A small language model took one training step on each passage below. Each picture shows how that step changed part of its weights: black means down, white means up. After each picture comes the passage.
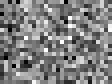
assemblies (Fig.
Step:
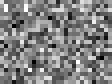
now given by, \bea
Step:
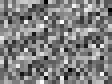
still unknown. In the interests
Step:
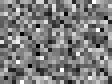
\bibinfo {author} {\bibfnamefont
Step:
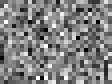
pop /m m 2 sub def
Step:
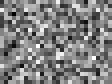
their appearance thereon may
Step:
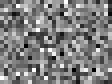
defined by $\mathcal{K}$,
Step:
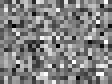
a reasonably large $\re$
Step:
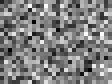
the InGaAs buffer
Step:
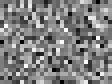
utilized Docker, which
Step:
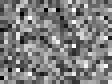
(conical spiral director
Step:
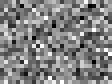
jointly observed by the SDSS
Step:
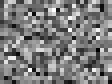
The full Lorentz Group is a
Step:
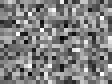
class of non-dynamical
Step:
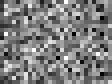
correction was originally evaluated for
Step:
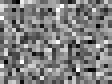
N / N^a$ to
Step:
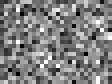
(21 hours) leveraging
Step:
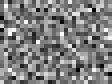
& October 12 &
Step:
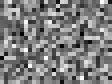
ionization causes increased atomic loss),
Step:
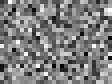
The radii of intracell and
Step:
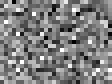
Ciencia (Projects
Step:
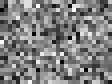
around both single and multiple stars.
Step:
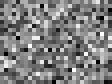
the input activations do not need
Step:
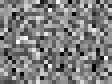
produce a type of standardization
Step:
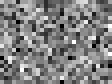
calculate the $s$-wave scattering
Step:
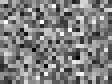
choice of the Lagrange
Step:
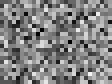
the complexity of mechanical characterization due to
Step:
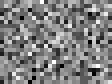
in a dynamical timescale is not
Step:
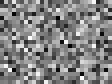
been noticed up to now
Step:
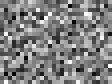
is: how does the transition from
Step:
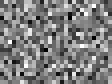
galaxy would make it into an
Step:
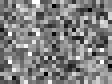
donors and their multiplicity
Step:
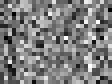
with coefficients that are ratios of
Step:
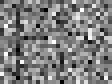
Perfect Complements, there
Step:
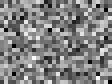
be the leading-order contributions to
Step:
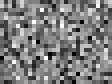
scalar field. By gathering
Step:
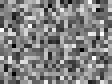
represent the solutions to the equations of
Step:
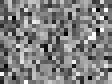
relativity; and two components,
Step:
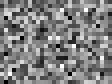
condition at the border (the
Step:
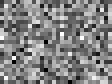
the covariant derivative: \be
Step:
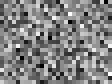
the ions and the summation over
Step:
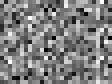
represent different epochs and were generated with
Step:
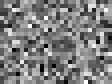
of institutions and researchers
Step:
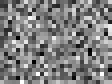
systems, including radars
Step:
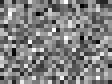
locked islands or when
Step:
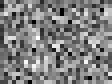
auto-correlation coefficients of the components
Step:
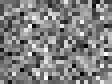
for the three pre-shear
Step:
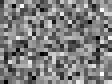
PMT pulses with optical fibres
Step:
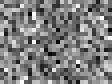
registered cases. The
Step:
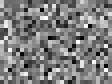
for PortOpt using
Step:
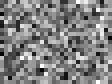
and the impact is similar to that
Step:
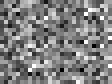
of the received signal from the
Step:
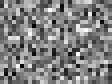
order to maintain equilibrium. This effect
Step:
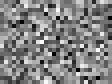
the toroidal one. In our
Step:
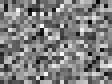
prep.). Another interesting result of
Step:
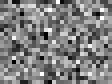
conic sections: 1) for
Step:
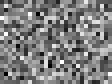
is the art of sharing
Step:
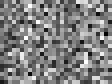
the fact that in the quark sector
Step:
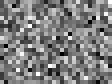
of a layered media with
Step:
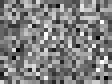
the context of twist deformations
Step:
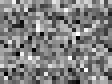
pass through the origin. Thus given
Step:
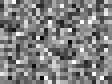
kinetic mixing provides a measurable
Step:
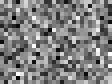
to the coupling parameters, making direct
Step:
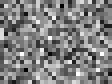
the ions. Hence, we followed
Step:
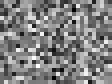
of photons, we are able to
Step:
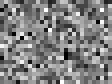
a_{\textstyle e}
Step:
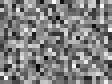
galaxies, and the chance of
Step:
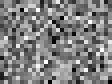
currents which for $I =
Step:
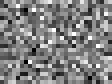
hot gas with temperatures above 100
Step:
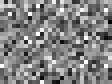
analogy to classical mechanics it
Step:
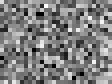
for the thinner FM layer stack
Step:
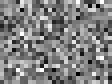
fit over one or two vertical
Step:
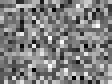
action variable. However, the underlying
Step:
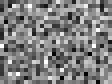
compute this leading order correction to the
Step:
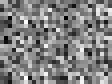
systematic study of the dynamical properties of
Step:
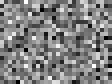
these prominences are trapped
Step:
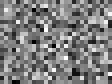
$h(a)$. In this
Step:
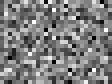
\caption{A test exited
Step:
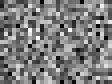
superconductivity is the upper critical field
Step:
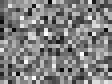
types, and all reported experiments were
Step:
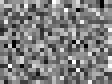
adjusted to yield a width of
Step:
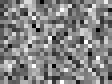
results are compared to theoretical predictions using
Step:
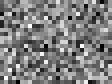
injected into the ADC
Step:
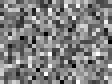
coupling, which leads to lower and
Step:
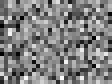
and is therefore more challenging to predict
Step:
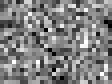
class of thermal boundary states presented here
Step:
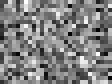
further questions arise: positive energy and
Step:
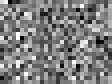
w} \over {\p
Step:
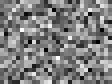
more than 16 years. Since
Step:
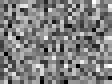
extract a defect position, velocity,
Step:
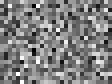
industry, and the
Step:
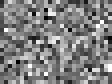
The main journals where these
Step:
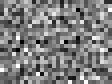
$\langle \pi | \pi
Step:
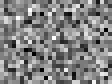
logic and worked out how this
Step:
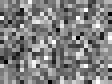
$\mu$ is consistent with the
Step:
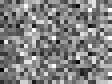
by the uncertain properties of the
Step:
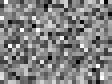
mean-field theory and its
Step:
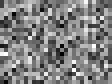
leads to the appearance of two
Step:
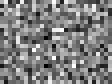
Japan} \vskip1cm
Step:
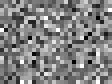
probe for QGP, including the
